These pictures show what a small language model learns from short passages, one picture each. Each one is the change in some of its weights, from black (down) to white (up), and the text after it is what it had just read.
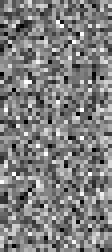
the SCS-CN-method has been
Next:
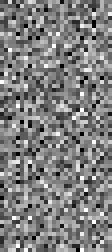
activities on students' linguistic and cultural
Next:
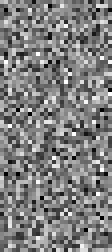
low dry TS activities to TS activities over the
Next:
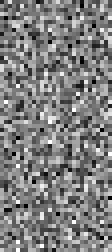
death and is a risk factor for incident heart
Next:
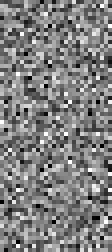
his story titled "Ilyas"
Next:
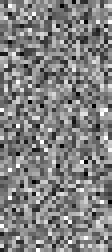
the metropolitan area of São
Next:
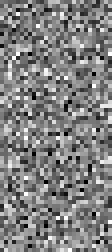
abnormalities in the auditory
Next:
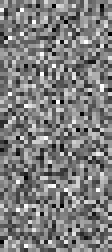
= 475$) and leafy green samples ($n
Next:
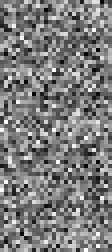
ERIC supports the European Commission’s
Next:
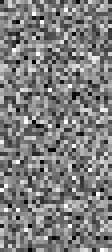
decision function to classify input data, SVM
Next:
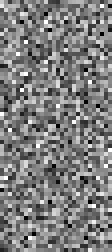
training resources and training programs you found useful. Please
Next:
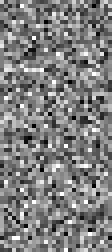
controllers to choose from, both free and
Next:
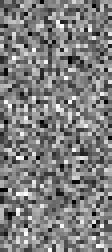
establishment of the Federal Agency for the
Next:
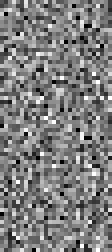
and other oppressive forms of domination. It
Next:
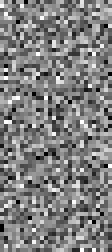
of this critique of an elective
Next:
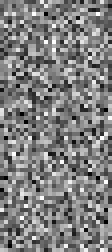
not been previously reported from Sicily
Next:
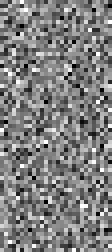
and improve teaching," *Cent. Am.
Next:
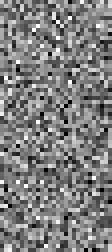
of the Indian Judiciary and its
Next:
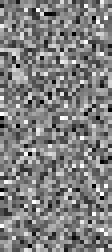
which citizens are entitled; the civic
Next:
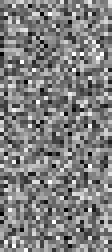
usullarini tahlil qilib,
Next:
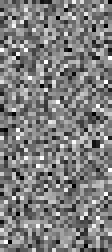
population.[5] *Brucella*
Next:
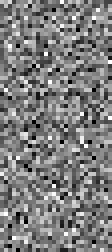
TIRADS Classification Table 6:
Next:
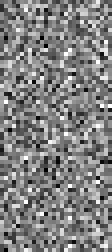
we can detect variation of its characteristics.
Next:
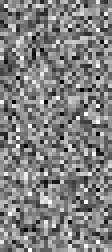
MICH development is to create and publish a
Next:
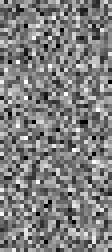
therapy approach today. Although it is mostly
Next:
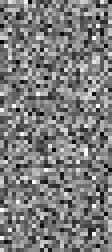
would like to thank them for their dedication to
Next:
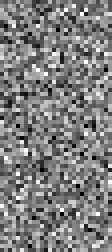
electrical energy saving has to be supported by
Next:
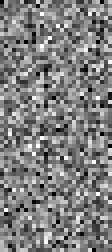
Adamu et al., 2019). These consumptions
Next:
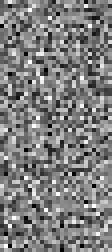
when fitted using higher-frequency data, as
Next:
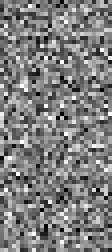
Flaring (solid lines) and
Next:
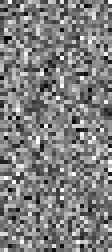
Journal of Research and Reflection in Educational
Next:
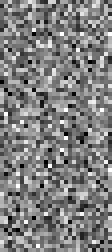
address: Dr. S. Raveendran,
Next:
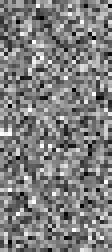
uterus was observed in all GM rats
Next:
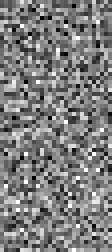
in the sand, silt, and clay
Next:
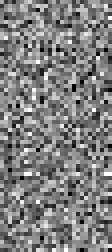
this compound is about 1.9 B.M. These
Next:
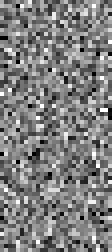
to protect Inuit and other 98 See
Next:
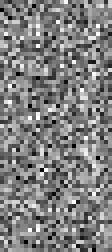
time interval of 13 sec. The signal consisted of
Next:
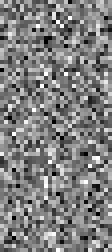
of the Identified Motivation subscale
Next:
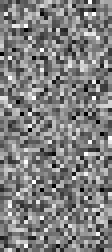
These assets are listed on the company's balance
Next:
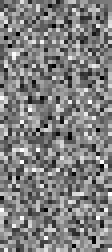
who must find ways to notate for an instrument that
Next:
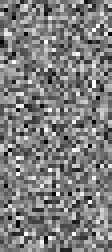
world bank publications Poverty gap index is
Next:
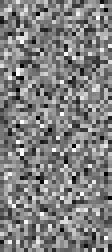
canal flooding in neighborhoods
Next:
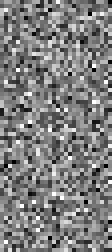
waste-free production with the recycling of
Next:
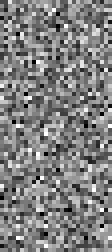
is “a complex endeavor involving
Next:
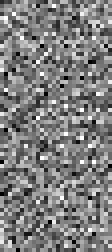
MobileNetV2) and the
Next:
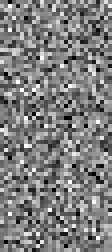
which is not significant at the 5% level, indicating
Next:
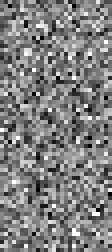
example of its implementation is the [ELIXIR
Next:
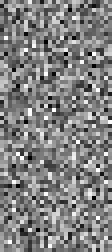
- [12] NECI private sources repository
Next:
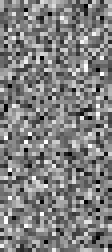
is determined by Eq. (12). For the
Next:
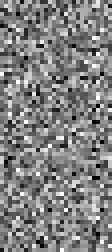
A as compared to that in group B.
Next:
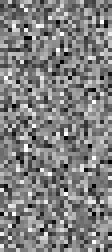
approximately 20-28% habitat loss was
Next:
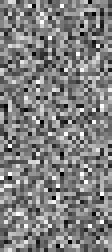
assimilation of the material covered (by
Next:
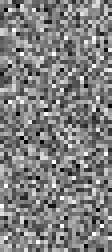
should confirm the current fitness levels of each
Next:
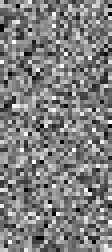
to pregnant woman with house distance with
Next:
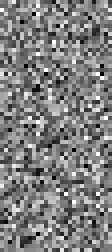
of both drugs was determined in solvents of
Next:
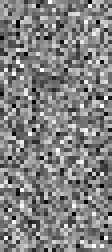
very young persons (assuming that
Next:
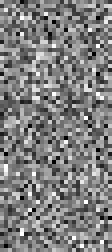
for the flow and heat transfer characteristics are evaluated numerically for
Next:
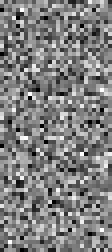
on where specific magnetic loading or specific electric loading
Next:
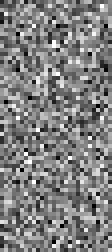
to increase the heat recovery of the internal combustion
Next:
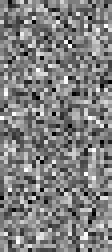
are differentially regulated by the POP
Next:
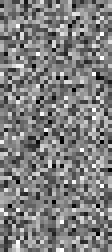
of training of educators and hospitality of
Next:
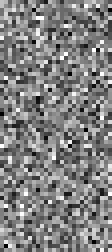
the risk taker: $EV_{mv}
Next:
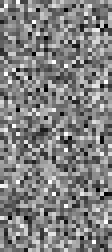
Ethernet switches necessary to connect
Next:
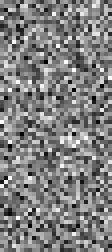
trade facilitation indicators that are directly relevant to the
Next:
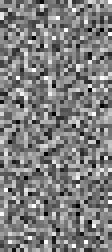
hazards, health problems and safety measures among
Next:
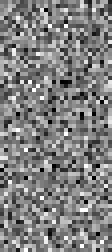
and drug dilution resulting in poor
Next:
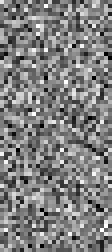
point is that between **1** and **2**,
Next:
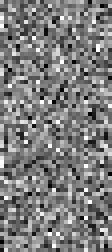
spherocytosis can be seen microscopically
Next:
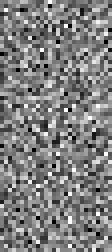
Data will be made available on request.
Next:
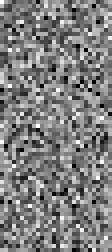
how many students are at risk of not returning to
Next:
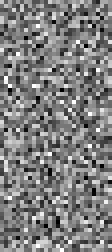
of the square 34.651 indicating that
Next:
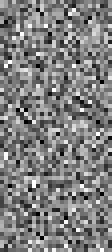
as shown in Figs. 3(a) to
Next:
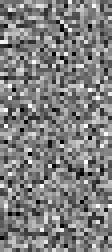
the 30(100%) cases, irritation was
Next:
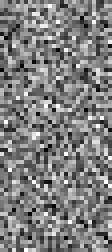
Bourbouillet, 11 juin
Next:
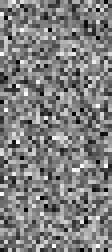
works on transfer learning is Ahmed *et al.*
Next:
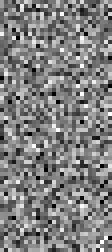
• **Social and professional topics**;
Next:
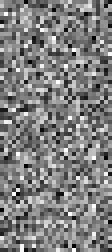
the distortion the further apart the original and the
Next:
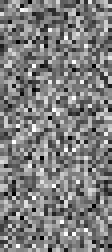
Data Collection Cefuroxime data were
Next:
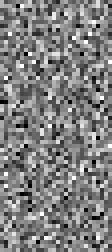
to be relatively fixed around an optimal value, with
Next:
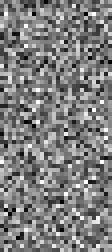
five key topics, each of which is relevant for
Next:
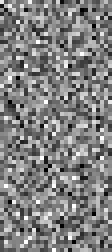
- d. development of dementia. - e.
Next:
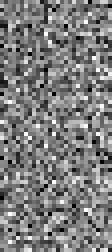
GLOBAL HEART RATE
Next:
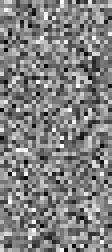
interdental papilla and later on these two
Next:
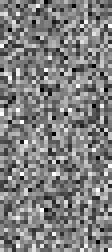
pedagogy skill of the teacher is a
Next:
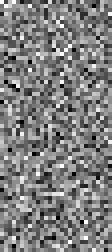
of primary data for the further uses of theatres process
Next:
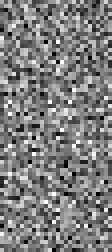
mining area are needed. For this, early
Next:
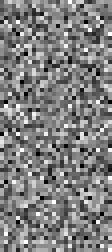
teaching and learning process becomes ineffective under such
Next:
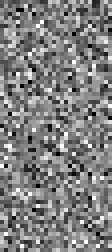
abbreviated as %RSD. Based
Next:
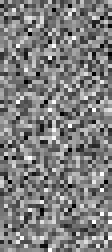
indicators: - average adhesion index
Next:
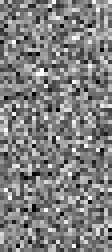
fruits, roots and other parts from plants.
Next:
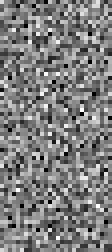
problem is $$Q_\epsilon^*
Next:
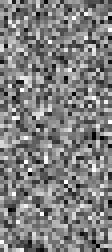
13.20 Table 6: Variables demonstrating the
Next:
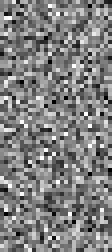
BLUR DISTANCE VISION
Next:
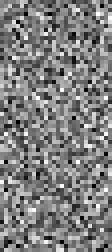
been studied by German and American
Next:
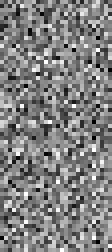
applications - have emerged as a promising solution to maintain
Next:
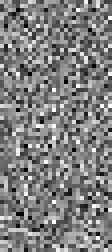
agents will compute its utility for a certain
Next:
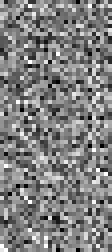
PERIOD IN EGYPT: AN
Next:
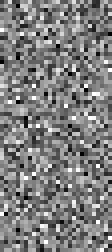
were subjected to pathogenicity test, but only
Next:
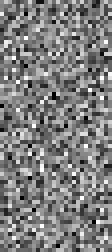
makers, to understand how policy measures are interpreted and
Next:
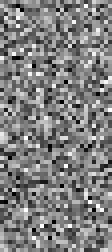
coping behaviour. As the SN parameter is associated
